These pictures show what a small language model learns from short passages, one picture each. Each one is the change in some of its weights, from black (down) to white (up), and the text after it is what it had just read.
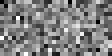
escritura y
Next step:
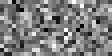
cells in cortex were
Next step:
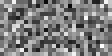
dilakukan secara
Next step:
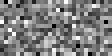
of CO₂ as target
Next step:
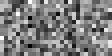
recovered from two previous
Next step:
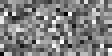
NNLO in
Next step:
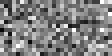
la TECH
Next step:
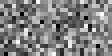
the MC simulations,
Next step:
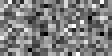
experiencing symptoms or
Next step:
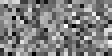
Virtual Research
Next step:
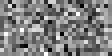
à caractère
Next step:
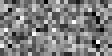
significant potential for enabling
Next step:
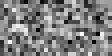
va yozma
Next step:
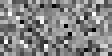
seis unidades
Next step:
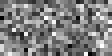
the literature concerning
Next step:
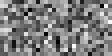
of science intensity of
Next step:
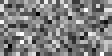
apparent. The
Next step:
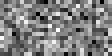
are very challenging for
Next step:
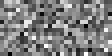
además de
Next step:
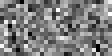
according to a recent systematic
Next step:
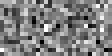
the same resolution length
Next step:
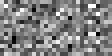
vibrating wire
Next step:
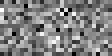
corresponds totally with the
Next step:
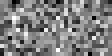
2 - Correlações
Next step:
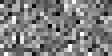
realizado após a
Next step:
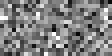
and representatives from the
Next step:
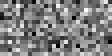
tradisi lokal
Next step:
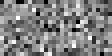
causada pela prática
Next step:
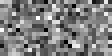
irrigation) are
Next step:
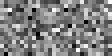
This work was carried out
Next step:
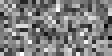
fishery or location
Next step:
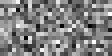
your project /other
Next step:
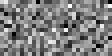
important difference from the structure
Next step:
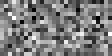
system to eliminate any
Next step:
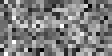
Sinh viên
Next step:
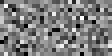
el ámbito
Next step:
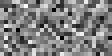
Object understands:
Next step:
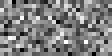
that has ever been
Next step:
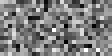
obtained. For more details
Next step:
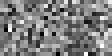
the evaporator
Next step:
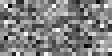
by each worker as
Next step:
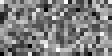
the inelastic channel
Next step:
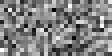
[see Figs.
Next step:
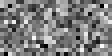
of a just transition to
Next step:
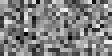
latter case the learning
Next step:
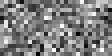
in a private cloud
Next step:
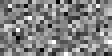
State University. Department of
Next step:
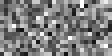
velocity can be determined.
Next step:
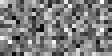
containing two carbon atoms
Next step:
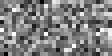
single spectrum (Fig.
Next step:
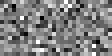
endothermic peaks
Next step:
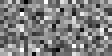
en el directorio
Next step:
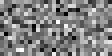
assumption, the PB
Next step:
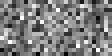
that reduces to a
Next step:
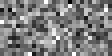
mentioned of linear or
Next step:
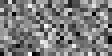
the dynamic state and strength
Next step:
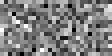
coagulants were
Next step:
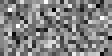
provides data on employment,
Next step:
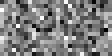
performed on the training and
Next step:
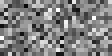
and the black region shows
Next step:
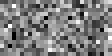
research. Additionally, it
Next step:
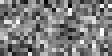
a process would be
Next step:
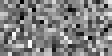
third countries through the
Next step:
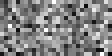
strong magnetic fields. As
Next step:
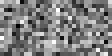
are very stable and very
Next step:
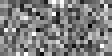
department of
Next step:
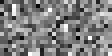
RSA method. A
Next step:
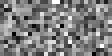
setting. In:
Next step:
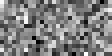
a distant memory.
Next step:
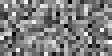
expansion of each single coefficient
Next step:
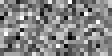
empty cuts
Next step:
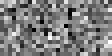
were deposited with
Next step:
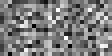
and to compare the
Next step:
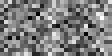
the area, there is
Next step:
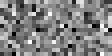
cause large deviations from
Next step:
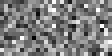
relieve the
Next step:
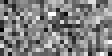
fracture contributes both
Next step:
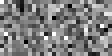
respect to the independent
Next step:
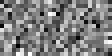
Study information Title
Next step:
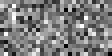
postgraduate student
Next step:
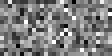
opposite to each
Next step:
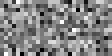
Simulationen von
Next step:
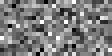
to include minimum amount and
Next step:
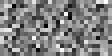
depicted area with
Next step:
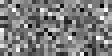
de développement
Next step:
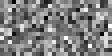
remains one of the
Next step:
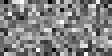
Editorial Editores
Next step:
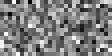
que se lleva
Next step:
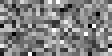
molecular lines detected in
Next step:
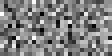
distributions which showed expected and
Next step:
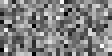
prior knowledge of information technology
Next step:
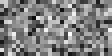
a way that after relaxation
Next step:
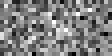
quotient module is
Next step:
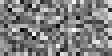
N., Riana,
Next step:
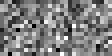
professionals to implement
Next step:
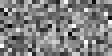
**There is substantial interest
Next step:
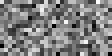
if the form:
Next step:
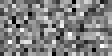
niñas del
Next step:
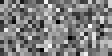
periods of society's
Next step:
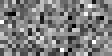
Prevalence of
